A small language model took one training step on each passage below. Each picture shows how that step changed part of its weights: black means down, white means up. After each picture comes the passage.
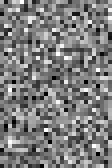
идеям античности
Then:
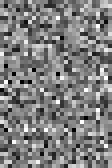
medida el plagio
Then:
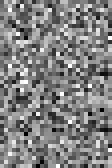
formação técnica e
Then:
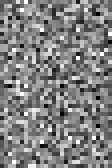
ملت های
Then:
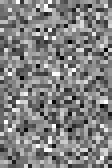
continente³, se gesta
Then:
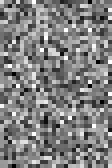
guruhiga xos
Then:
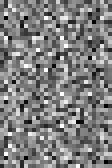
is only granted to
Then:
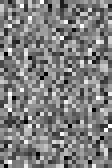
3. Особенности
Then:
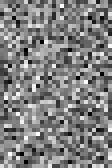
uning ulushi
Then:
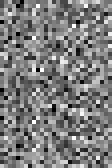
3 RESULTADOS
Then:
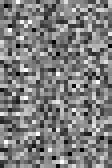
manejar el trabajo de
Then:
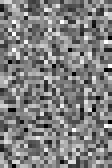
more ismert,
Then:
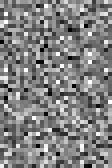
potentsial foydali
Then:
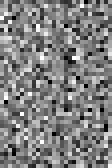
та піклування
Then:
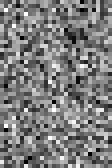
development of ways to
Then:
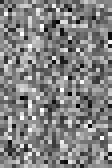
3. Zamonaviy
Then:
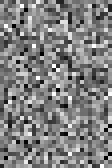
38. Kersnik
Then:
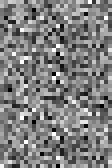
tarkibida tuz va
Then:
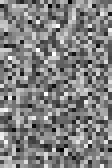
na...na IV.
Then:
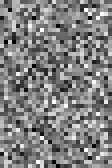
в работе [8].
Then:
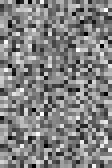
de rua de meados dos
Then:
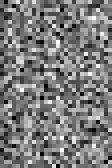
turli qarshiliklar
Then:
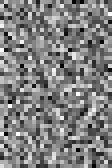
corn root PM
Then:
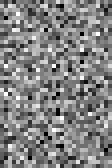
návrhy na
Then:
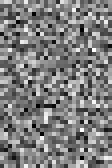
do público na elaboração
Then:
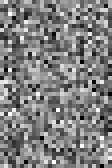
este tipo de contextos.
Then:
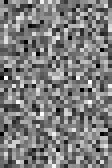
наведеними даними,
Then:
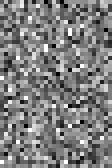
12. Nurmatova,
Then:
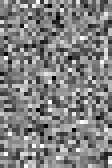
hukum yang adil dan
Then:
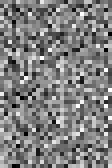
У висновках
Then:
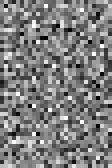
імунної відповіді:
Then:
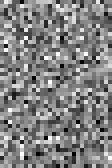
доступна на тот
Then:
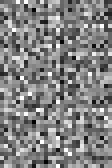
bo'yicha talabalarga
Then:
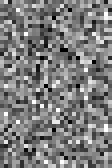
projeto estrutural e da
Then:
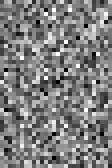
Wawancara ini
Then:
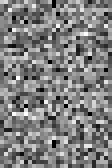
faqat bilim bilan
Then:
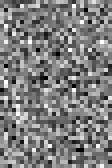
(in der Regel 10
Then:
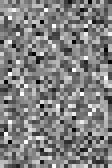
mazali, unda
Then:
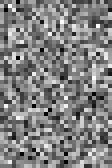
artistic truth,
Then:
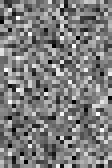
ongli bajargan
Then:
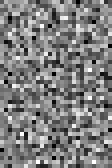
fan va manaviy tizimlarni
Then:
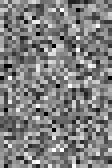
subsidies in India
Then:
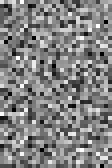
bei denen es nicht gut
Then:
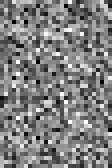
darsda ishtirok
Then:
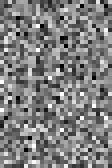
vodiidan so‘ng
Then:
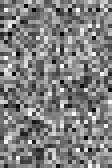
per l'abuso di
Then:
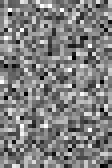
Наукові роботи
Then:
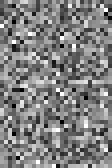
O'zbek tilida esa
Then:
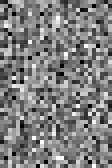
кўшимча моддалар
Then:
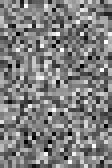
whose language is
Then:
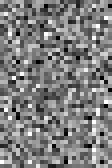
des te meer jammer
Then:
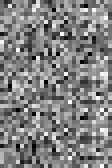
siz bizzat
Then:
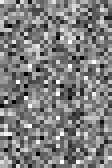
especie de papaya
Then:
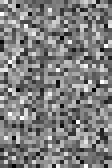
enterprise (legal
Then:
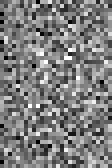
lirikasida shaxs
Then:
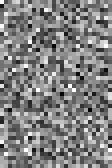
de uma comunidade que só é
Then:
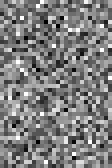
себя - может
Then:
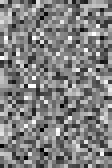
mayor esfuerzo en
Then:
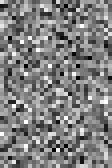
e que estão citados no
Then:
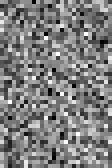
Social y Humano del
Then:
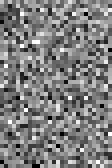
sufocação, dores
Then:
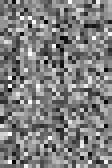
a distorsionar la
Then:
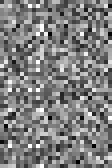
ВА УНИНГ
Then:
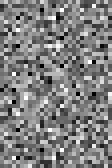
olumlu olması son
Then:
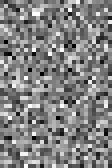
advocacia de
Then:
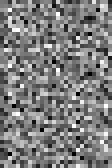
bir qarashda ikki
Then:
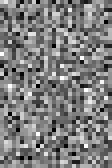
Saúde (OMS) em
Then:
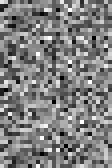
e ao nosso próprio
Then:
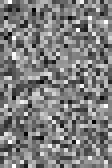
sifatlarni shakllantiradi.
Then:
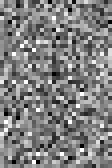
aos videogames:
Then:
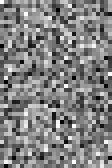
Sevilla”, más
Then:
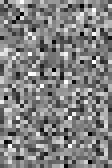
Викладене вище
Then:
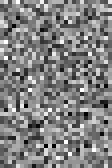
boca “una serpiente
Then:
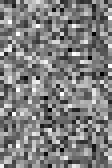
g'oyatda muhim
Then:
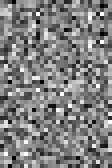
de la matemática son:
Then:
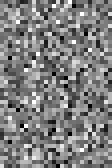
important. Robinson
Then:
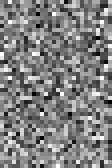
la preparación de
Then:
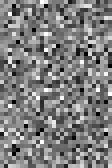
студентського врядування
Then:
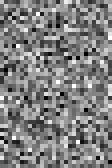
турган жойда
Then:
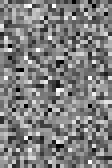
de longo prazo
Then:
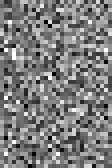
jarayonini samarali tashkil qilish
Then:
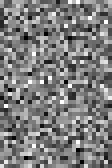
subyektning u yoki bu
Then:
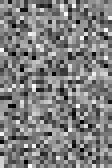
v Rossiyskoy
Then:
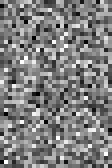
nutq tarkibida,
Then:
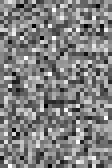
qolish uchun milliy
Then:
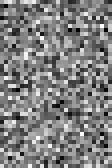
bo'lishi mumkin.
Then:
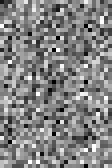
sanoat namunasini
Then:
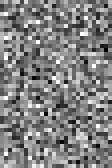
modernismo brasileiro,
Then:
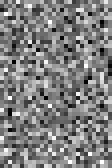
niveau dont la
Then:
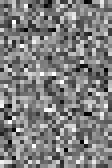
sanalgan O.
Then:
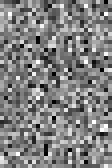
educação superior: atuação
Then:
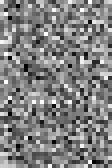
mecanismo de ação
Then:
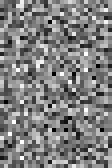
inclusion of olive
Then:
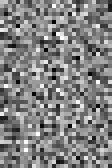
nos relatórios, que
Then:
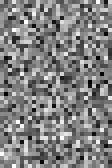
модели продовольственного
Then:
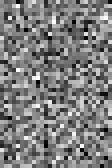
bir mavzu — bu
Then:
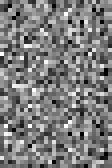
adesão das partes
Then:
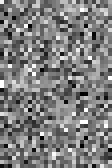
necessidade de minimizar
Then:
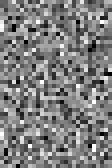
baseado em **Taxas
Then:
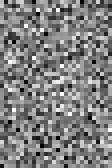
человека и
